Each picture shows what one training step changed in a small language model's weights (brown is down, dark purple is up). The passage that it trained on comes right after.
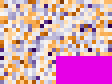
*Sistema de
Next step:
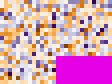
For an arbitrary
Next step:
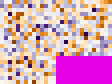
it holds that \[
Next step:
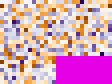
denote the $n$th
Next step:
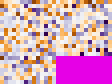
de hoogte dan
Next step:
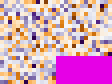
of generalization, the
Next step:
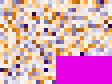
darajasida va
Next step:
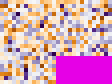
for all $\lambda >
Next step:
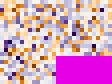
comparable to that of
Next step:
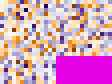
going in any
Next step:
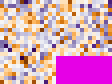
que caracteriza
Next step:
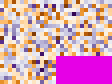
de um conjunto
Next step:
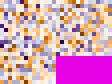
to a distinct
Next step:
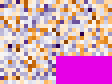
of the isomorphism between simple
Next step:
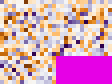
functional, we will
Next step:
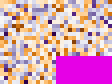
sentença –
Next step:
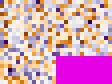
Joaquim de
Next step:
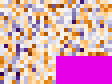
at the nodes which
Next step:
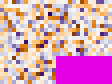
domain which corresponds to
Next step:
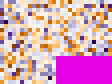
de jovens que
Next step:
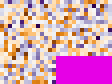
\pmod 4$ and
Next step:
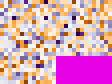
within the bounds
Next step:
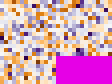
en su comunicación
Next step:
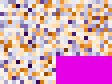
simple chirp operator
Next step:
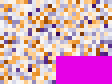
and $\Eu$. In
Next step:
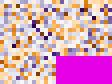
set of training
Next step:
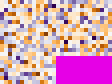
one to propose and
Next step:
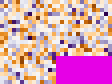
algebra, we have on this
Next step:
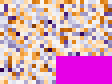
for cardinals
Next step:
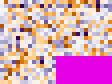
s )\nabla w
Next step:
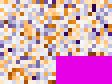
\cdot v^u \\
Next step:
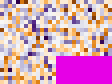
of the phase
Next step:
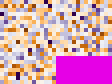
odd roots
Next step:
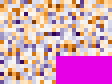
equivalence if and only if
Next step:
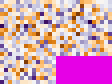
to avoid the
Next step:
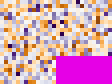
The combinatorial
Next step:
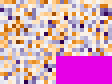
is transient or
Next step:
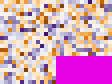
and described above,
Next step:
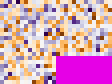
of the standard
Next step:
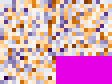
dispositivo que,
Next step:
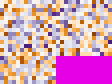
superior a 12
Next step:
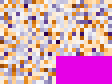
privados até
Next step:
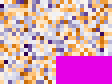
coincides with the above
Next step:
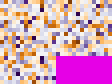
\leq i \leq
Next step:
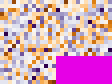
variables afin de
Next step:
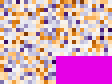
is a set of some positive
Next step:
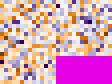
than the coarse
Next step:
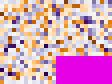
conditional expectation
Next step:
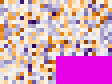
paper by Bertini
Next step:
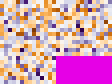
the measure of M.}
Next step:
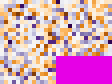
for open components
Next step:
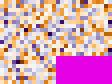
these difficulties is
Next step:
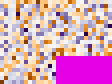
In summary,
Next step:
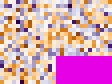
the body.
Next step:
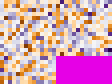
Handbook on the
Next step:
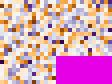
lower bound.
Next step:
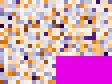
ise otuz
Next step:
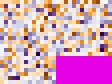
for every general point $x
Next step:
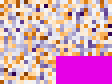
is generated, as a
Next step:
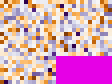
for the longest element
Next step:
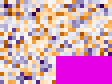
Gesundheit und
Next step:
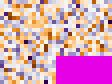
when evaluated at
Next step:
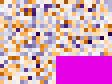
tangent to the
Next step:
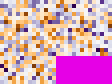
the Japanese
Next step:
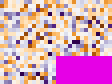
$\bar Z \to
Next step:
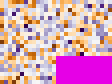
de complexidade dos
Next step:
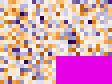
positive to zero.
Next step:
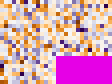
%8 Continuing
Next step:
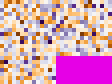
a la naturaleza de
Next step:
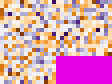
to elliptic equations
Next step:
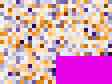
Weierstrass theorem
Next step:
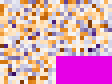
lemma. {\bf Lemma
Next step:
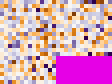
$E$. We set
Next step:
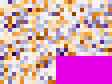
que os agentes
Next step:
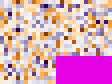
siapa pun yang
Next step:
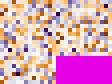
proof are explained
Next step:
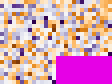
the following properties:
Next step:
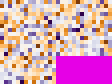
power series over
